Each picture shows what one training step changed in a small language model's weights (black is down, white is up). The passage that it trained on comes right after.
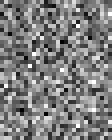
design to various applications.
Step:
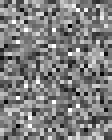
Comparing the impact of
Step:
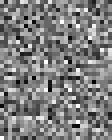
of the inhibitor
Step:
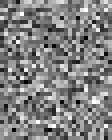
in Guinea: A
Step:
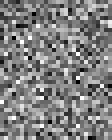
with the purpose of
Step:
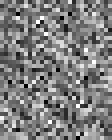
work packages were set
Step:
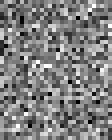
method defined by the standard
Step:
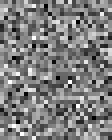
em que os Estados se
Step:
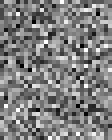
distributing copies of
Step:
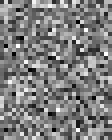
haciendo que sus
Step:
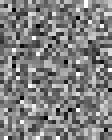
Evaluation Of
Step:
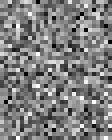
*Krems* -
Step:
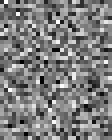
report proposes requirements for
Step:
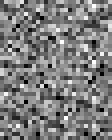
розділено на
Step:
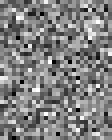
of homogeneous
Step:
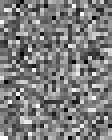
waste management and energy distribution
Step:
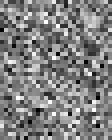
environmental performance reduces
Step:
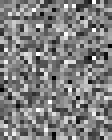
AT HIGH
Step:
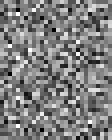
the flow and the
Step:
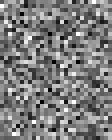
right to water the
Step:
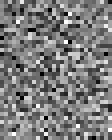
to assess the abundance
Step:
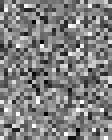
no século
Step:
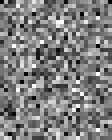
Yaponiya va
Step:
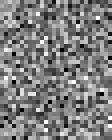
Blood draw
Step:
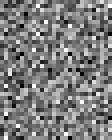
qualitative analytical
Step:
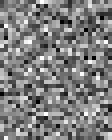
к семейству
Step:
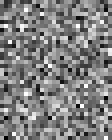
patrimonial por
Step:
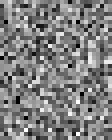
conceitual baseada na
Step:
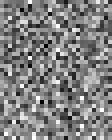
plantation projects in
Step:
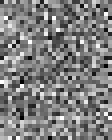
non finanziario e di
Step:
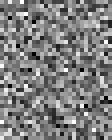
функции этой
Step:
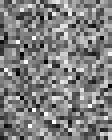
the authors showed
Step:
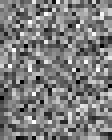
and Imagogenic
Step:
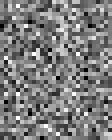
factors and eventually a
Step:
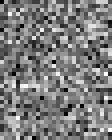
this article can be found
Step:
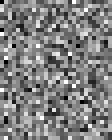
type and mean mechanical
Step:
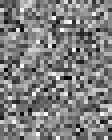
nemis yoshlari
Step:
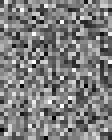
participación plena y
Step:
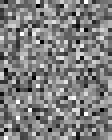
dos tipos site
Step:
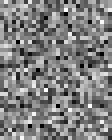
на те, що перш
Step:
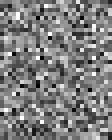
men kásibi
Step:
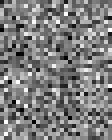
modes of parental
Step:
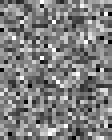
(moisture content,
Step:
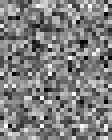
бути формальним
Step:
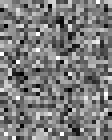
safe food selections and
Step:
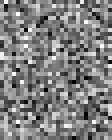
da Criança para
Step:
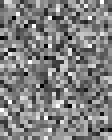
y orientaciones a los
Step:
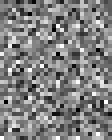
carried out in the
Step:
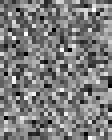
to comply with similar
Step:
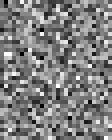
harbiy tashkilot
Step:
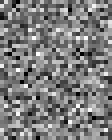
is the regulation of the
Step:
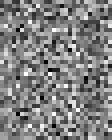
and developers using common
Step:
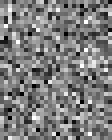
topic, please
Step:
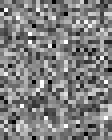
a José María
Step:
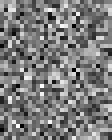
is an element that can
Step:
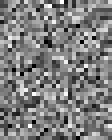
04 Membre du
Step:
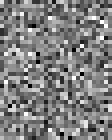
de Tejada de
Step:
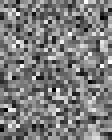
testing results will be
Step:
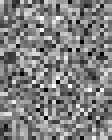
conventionally known
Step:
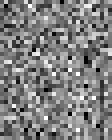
reason for the
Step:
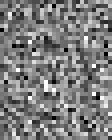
capital needed to
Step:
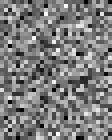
Network with UAV
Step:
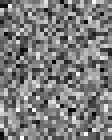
revealed that there was
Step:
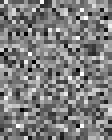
a competency-based
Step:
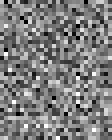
recurrence in most
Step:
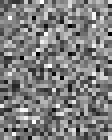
radius and often
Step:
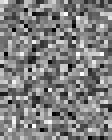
полости и матки в
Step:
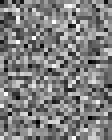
the frequency of violent
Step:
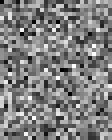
diversification, and social
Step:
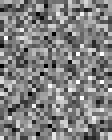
зручності їх
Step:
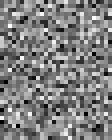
inclusiva a
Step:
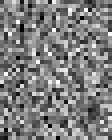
choice questions with
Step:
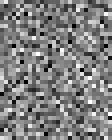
Höhne). Im
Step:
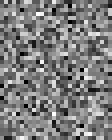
and counseling a
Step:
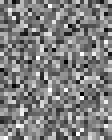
Vehicle Notice
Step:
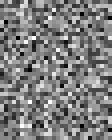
as well as, each line
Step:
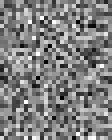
Chemistry because it
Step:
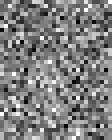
peroxide (100
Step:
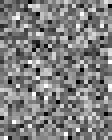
активному поиску
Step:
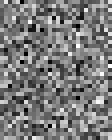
barcha sohalarda
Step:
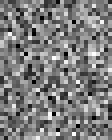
to success for this method.
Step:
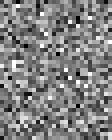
o patrocínio
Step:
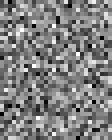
xalq hayotining
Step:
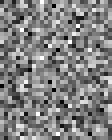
constant}, \quad
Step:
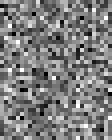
insan duyularını
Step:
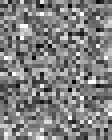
for Camembert
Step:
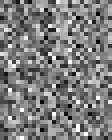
between a man and a
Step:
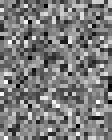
minors and the use of
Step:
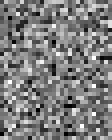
از روند
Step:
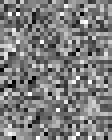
good agreement. It
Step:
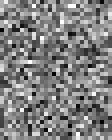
correctos para que el
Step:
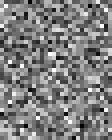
properties Figure (3)
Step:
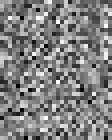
normalization used in the
